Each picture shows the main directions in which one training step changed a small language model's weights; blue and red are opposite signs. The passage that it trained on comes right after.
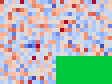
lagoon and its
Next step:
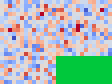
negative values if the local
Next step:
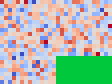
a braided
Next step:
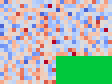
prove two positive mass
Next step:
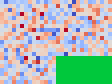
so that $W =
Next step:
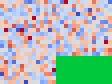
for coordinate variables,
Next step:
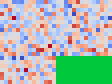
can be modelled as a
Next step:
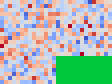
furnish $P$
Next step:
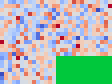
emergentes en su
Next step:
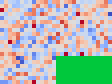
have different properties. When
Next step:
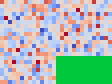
к оценкам
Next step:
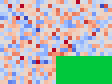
the northern
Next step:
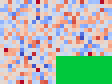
flux decline was
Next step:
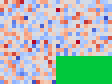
out that excellent
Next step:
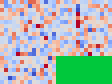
los hogares
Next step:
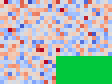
obtained from the student's
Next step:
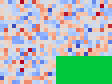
substitute the evaluation
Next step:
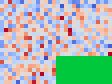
\mid\mid M}
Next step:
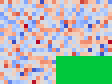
construct a homotopy
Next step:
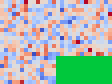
homogeneous right
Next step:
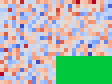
such that $\card R
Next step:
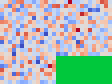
of people,
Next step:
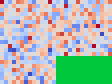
уклон на
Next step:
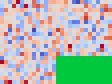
at supplier*
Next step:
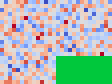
non-polynomial functions
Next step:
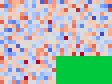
dan adil dalam
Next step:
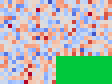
E poi un bel
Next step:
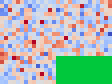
DE CAJU
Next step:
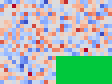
is the tensor structure on
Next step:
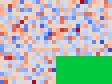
a new type of production
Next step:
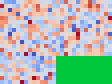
to show a lower FD
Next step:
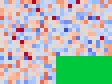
all types of public
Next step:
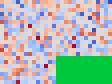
where $C$ depends
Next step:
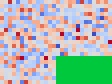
a change of variables that
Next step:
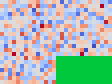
vaccination programs.
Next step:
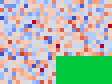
a degraded
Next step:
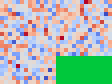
(COAC), el
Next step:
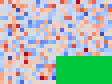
the key when classifying
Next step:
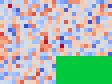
performance in an organization can
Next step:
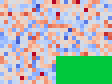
$$ For $\Phi$ we
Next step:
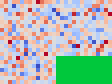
mit einem Wortindex
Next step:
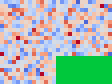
the complementary low energy
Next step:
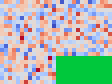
to the true solution
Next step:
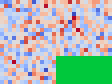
are interested in the
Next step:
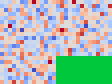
to bottle fed
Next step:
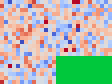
el calor en el
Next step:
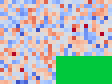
for example, Chung
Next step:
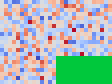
solution steps and higher
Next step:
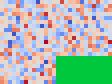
in the retained
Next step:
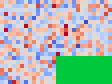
to metformin and the
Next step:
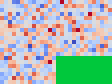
target maps and the
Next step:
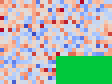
EBV load:
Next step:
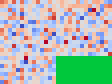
that appear in it:
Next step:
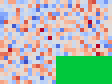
{\bf The proof of Lemma
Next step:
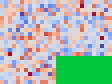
tes kognitif
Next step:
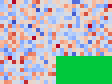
implemented with 180
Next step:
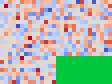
Dual Vectors
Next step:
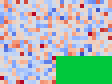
file a complaint
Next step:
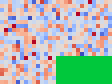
particle methods, and the
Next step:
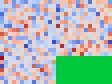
b_x \mathcal
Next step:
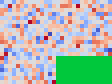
into two categories:
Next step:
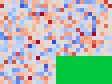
Rating Scale for
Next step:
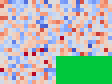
in Section 4. We prove
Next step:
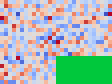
assembly activities to
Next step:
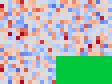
doctor relation p<
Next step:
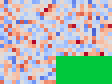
clear legal norms and
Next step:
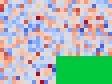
hozirgi davr
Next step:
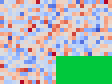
pentru asta
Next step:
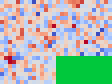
to access them can be
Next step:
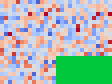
alteration in the parameters
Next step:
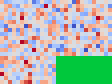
to the degenerate
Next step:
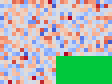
which needs to process them
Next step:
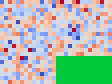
to notice that the edge
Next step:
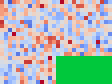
by \begin{align}
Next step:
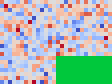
do percurso,
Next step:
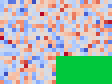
M&E systems to
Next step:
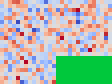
who was suffering
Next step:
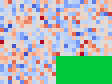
\langle b_1,
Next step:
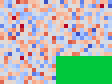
specific choice of the
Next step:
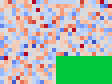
number $r \in
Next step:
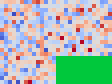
was present since the patient
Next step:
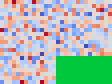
complex systems and in the same
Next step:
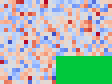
of the 10 journals
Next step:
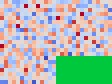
since $v_p
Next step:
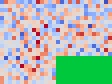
las preferencias
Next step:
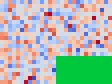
aspectos externos
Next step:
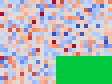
result that the irreducible components
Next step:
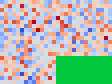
represent λ_c —
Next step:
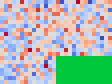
are snakes,
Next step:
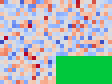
defined, programmable
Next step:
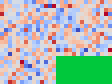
order to estimate the
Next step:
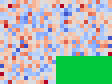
da área em que
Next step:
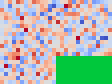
Universidade Federal de
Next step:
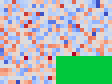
oldini olishda
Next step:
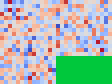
\quad (x,
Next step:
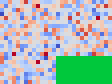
vertex $O$. \ Let
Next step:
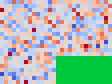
tahun, 4)
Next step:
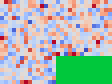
be those which correspond to
